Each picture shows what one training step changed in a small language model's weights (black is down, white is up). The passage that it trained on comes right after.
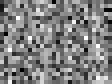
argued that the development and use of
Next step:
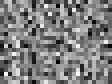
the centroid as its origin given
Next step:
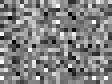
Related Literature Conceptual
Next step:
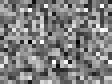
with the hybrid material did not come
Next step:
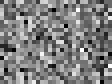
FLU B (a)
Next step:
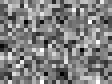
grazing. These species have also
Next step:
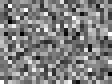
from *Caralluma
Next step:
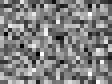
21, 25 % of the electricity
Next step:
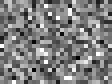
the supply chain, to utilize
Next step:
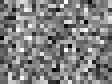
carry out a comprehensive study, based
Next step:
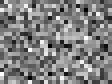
its success. Expanding
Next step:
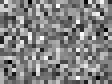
environmental assessment encompassed a wide range
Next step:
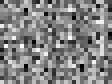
*external validity*, we
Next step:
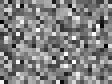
might expect to take less drugs for
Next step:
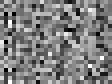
groups. Particularly among
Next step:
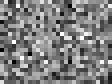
causes of the cracking on
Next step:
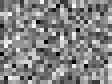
Recognition We performed experiments on
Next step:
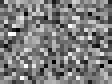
given, it is uniquely
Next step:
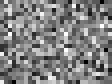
locations using GEE are also
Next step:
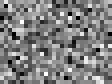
fungibility, denial of
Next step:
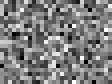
of lockdown had on families and
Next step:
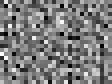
by Conventional and Organic
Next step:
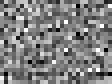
larger studies in terms of establishing
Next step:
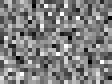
the comments from the Commission and
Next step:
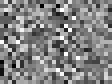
only nitrogen as donor atoms
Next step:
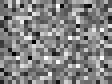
county-level filing
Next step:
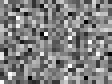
from the raw material and formation stage
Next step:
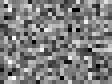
low calorific value fuel,
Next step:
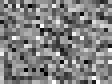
has become a very common public health
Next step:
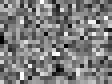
resources which could have served as
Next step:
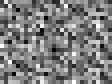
by considering the following reaction scheme
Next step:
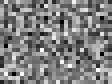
for the positions under study.
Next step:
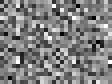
aims to understand the socio economic and
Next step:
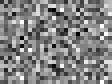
algorithms Optimización
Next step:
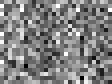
MID- PROCESS
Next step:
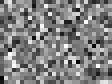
the document length and subjectivity
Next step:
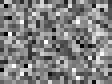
Every adaptation is a process that
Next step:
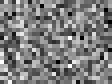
patient notes that were curated
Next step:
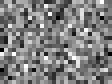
the asymptotic
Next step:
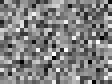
Cancer stem cells
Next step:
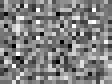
included if they provided written informed consent
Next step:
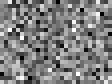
Inh A mutation was more
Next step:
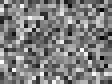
E , of cells (A)
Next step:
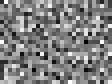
domain at the point where the spectrum
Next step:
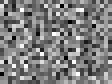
of data will be gathered on
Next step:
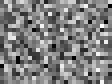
all the problems associated with this
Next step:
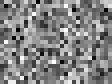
Culpepper, Jason
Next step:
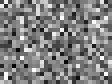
resource-constrained and have
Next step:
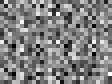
continuum at the elementary school
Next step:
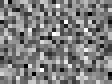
between the antennas. This
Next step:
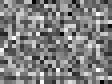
(Table 1). Given
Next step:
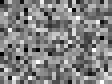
The training function is to train neural
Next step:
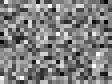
\theta d\phi^2
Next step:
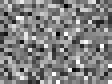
follows: g.region
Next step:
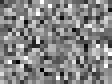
Further research can use other measuring tools
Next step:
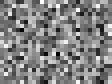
Disability Co-Design
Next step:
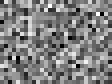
$\alpha = \beta =
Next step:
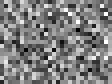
a scientific Latin name, due
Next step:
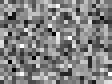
pollutants in the future.
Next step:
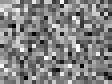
various evil dangers that
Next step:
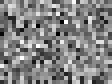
interest. Abbreviations The
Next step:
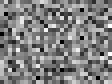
keywords used were "ethical
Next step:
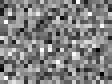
Assche et al. 2023,
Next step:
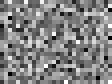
Competing interests The authors declare
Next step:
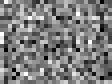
Solution (3.4)
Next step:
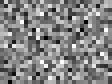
several binary channels enable us to capture
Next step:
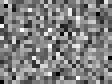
and furniture to help
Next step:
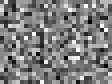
of the sols neutralised at
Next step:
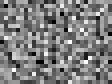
that in this concrete example,
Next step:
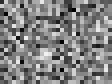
idea of technology in the classroom is
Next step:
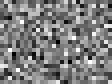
durable goods, or their
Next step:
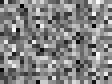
particular agency is the USACE
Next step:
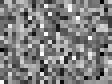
the active and reactive losses
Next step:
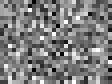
with participation in the study,
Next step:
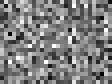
be directed to the corresponding
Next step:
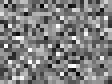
on paracetamol and
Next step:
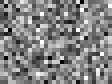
be adsorbed onto the
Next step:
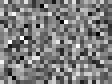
in transactions. The major
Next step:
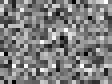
of getting children interested in
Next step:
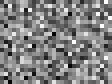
which connections most drive each
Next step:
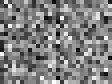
by president and his government including
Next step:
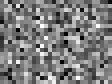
can see that major events are
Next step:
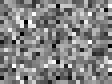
Martin Seager²
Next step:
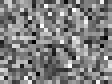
the right (yellow box)
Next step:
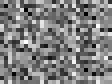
is recommended that the policy makers
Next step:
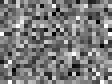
study were delivered by
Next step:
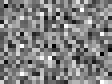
whereby the researcher wanted to
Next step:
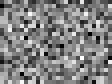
19 The interest of school leaders
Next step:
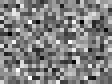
Performance in Public Senior
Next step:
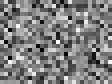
were stopped at non-European
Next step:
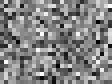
blocks doesn't surpass
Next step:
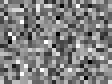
music instrument could have been
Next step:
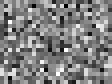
complications. The European Alliance
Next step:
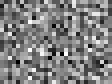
based on the WordNet
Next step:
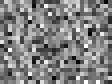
the last day. Figure 1:
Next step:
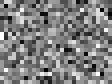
Price communication & Free
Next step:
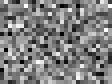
pain after port sites and gall
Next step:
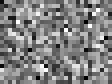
Three research questions guided the
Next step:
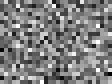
was to first examine what is a
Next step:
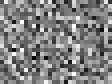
time was 1ms during system to
